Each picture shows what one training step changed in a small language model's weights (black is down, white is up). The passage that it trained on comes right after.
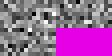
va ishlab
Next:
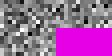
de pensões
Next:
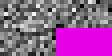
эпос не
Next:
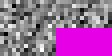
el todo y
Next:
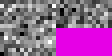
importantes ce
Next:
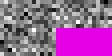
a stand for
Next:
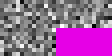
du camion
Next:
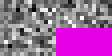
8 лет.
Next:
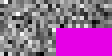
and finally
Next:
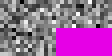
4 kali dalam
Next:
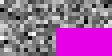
de artigos
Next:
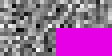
el lugar
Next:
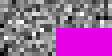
care mai
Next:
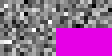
iklim dan
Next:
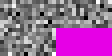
them out of
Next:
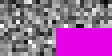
di quali
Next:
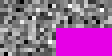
computer in
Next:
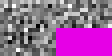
Journal of
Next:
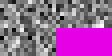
ou seja,
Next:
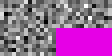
fueron las
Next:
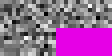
mit Blick
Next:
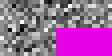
a importância
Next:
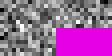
a questi
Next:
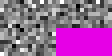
regions of
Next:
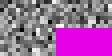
são mais bem
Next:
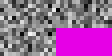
no, de
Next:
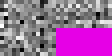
der eigener
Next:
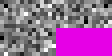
de tenir
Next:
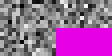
y cuya
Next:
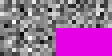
kg %
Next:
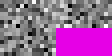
el Caribe
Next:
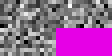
the load in
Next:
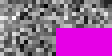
de out.
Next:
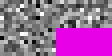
I Mostra
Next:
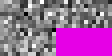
perfil de
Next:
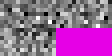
b suvni
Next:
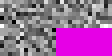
tizimlar bilan
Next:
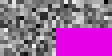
& Rana
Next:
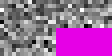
va aqliy
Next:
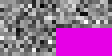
em St.
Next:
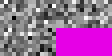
pode nos
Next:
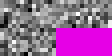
Aree di
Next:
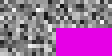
o que pode
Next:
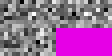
и по его
